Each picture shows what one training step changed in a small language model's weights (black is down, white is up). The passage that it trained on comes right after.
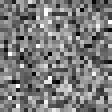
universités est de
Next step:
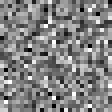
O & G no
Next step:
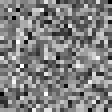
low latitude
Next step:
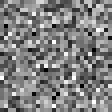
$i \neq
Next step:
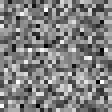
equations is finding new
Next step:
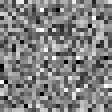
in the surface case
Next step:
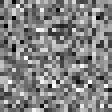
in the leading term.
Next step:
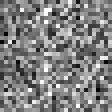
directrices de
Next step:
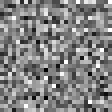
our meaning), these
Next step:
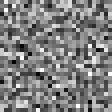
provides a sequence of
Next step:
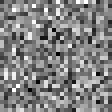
and discuss in detail
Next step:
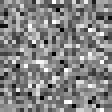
any $\mid \theta
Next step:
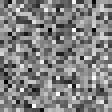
of $V$
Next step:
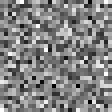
homotopy class of a continuous
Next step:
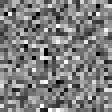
& \swarrow
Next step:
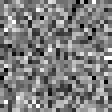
fuzzy metric,
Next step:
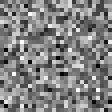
практической части
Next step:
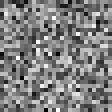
familier ¹
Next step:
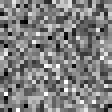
políticas han sido
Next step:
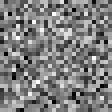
interested in studying
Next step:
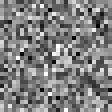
permettent de
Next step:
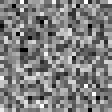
aspecto, a
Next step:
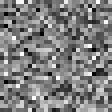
$\aleph$ be
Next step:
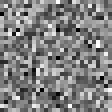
с Францем
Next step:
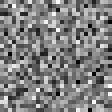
take the negative log of
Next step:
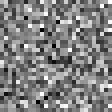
even Hermite polynomials
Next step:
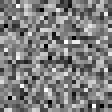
of learning subjects
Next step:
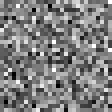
provability in classical
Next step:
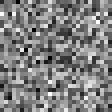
berilgan. Salom
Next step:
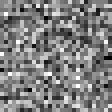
284 are numbers of
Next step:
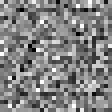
complete bounds. In order
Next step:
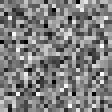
cannot be distance regular,
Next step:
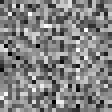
é conhecido como
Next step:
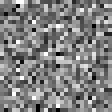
& \hbox{if
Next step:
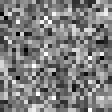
se desprende que
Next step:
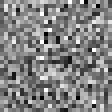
in Figure 1; for
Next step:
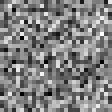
ergodic action
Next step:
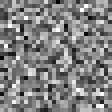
stability survives
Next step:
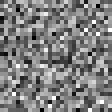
solution, each variable takes
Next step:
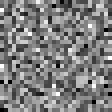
the case of an
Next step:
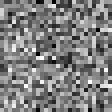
to calculate in
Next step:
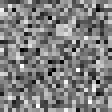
rule does not apply to
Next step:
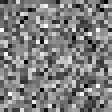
Doctorales Publics
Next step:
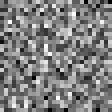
digraph, tree
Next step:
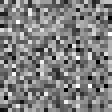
we fix one component,
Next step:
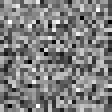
one point. Because
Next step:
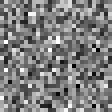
orqali har bir xalqning
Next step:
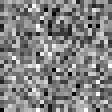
totally isotropic
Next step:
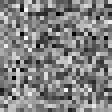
ressaltar que
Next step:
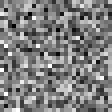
após formado se
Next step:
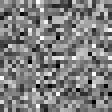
the elements of the
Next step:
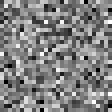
0$ for all
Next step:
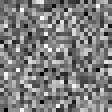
l'analyse des
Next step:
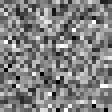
ook ten deze
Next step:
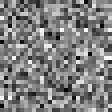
are the number of
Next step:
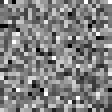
As usual, we identify
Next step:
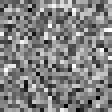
The MAB problem is
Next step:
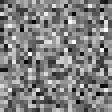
scenario tree method,
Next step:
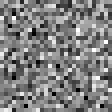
the best approximation in
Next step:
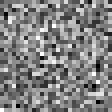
thm} after we
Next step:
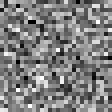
\overline C$. Assume
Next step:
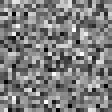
uyiga o't
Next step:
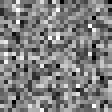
close to the interface depending
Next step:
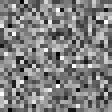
for a free metabelian
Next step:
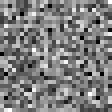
O canal 3 foi
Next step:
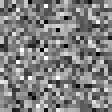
\mbox{ and
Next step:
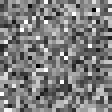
Finite-dimensional representations
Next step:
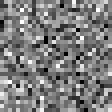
Nacional del Manu.-
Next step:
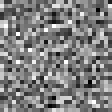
\noindent \qquad It
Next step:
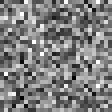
$v$ in the
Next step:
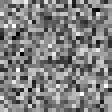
normativos da
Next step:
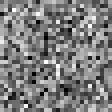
de pesquisa através
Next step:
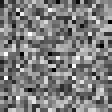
vontade do Estado
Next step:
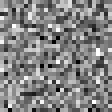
deb nomlanadi. Bu
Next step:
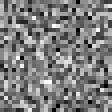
pour tout $\nn,
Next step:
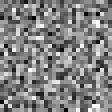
bolalarning matematik
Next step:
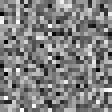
Якщо в
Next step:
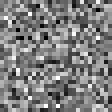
siendo este el
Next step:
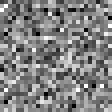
tangent cones. This
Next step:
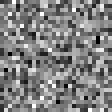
planta encontrou
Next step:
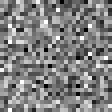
the sporadic groups.
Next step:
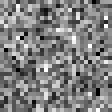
decir, de
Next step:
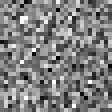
Assume that $f$
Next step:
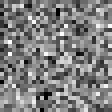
reconhecimento de
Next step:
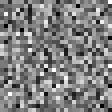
quasi-periodic conditions
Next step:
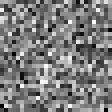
de Design,
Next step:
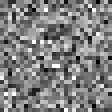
$i$ single
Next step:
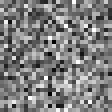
tashkil etilgan.
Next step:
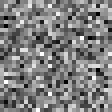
main constraints in EES
